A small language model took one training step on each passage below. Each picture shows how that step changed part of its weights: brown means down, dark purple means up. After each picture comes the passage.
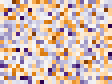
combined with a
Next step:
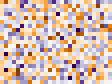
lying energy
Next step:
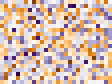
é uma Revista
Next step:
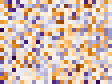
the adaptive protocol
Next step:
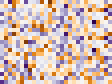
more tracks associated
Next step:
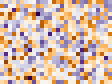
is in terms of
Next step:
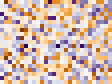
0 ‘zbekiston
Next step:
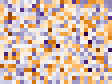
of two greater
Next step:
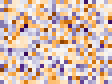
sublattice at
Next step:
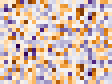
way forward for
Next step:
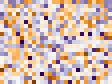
primarily on the
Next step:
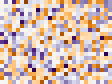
para o manejo
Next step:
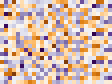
number of larger
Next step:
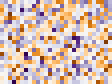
of the random
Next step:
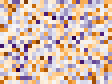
науки и
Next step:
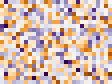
MUST use
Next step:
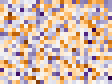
of differential
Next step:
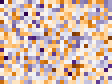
the angular dependence of
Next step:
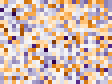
esse período é
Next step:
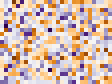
considered, with high
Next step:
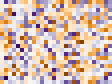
estruturas de
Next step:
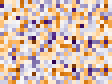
& Lung
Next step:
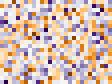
assimilated in
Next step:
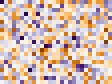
the same system will
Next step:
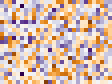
a velocity dispersion above
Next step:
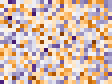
manejo adequado
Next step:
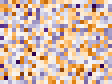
educated and highly
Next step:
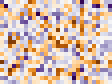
it is possible to
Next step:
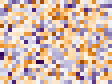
can estimate the
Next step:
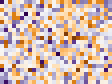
the physical meaning
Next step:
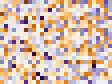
on educational
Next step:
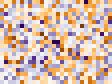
bacs de
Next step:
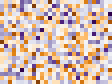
frutos a
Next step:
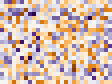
el ingenio
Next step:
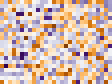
da Educação Nacional
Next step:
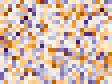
normal and shear
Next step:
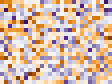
радио и
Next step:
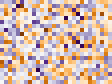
transition anomalously
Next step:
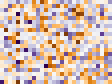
strong acoustic
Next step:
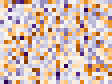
sequential tandem
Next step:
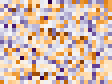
known optimization
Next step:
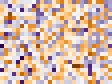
of supermassive
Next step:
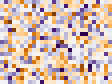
corresponding spectral matrix.
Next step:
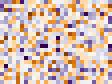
we determined that the
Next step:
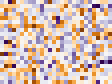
code rate can be
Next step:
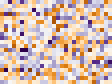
spectrum at a critical
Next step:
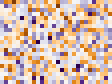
via two arbitrary constant
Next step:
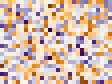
only as an
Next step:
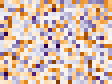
positif terhadap
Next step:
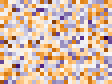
України, а
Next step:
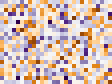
such important scale is
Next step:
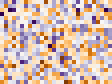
de promoción de
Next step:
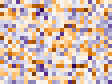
$\kappa$ is
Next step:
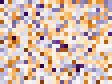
the simulation is
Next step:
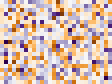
threshold for SH
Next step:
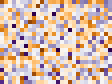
і чому
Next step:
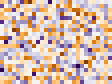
with all feature calculation
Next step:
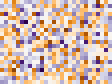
due to line
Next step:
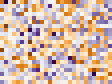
Pantoja e
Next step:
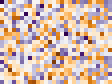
the straight line
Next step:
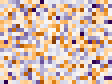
variation in point
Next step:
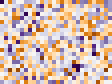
the three scenarios.
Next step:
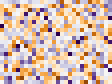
experimental work. Therefore
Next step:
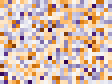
presence of an
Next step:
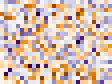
are negligible.
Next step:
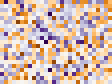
um do outro.
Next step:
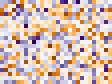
fluctuations, when
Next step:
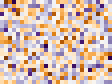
van het ambt
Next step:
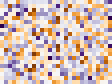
tuning beyond which
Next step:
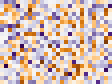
them the importance of
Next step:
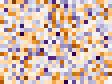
- \Gamma -
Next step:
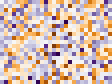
problems discussed in
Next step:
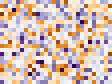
results is all in
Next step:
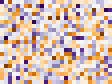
paste the code
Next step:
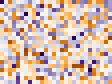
the ground state is
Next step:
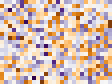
ve Spor
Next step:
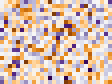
nomi bilan
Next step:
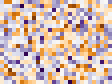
as a sum of
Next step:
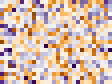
be transformed into
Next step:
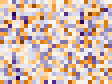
обучение за
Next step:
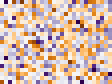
davlat sifatidagi
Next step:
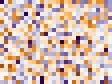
the two arguments
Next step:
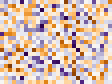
| MODEL
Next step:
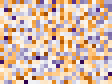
\quad |
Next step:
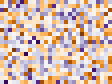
reduction in a host
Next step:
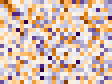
более чем
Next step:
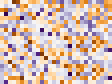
with the decrease in
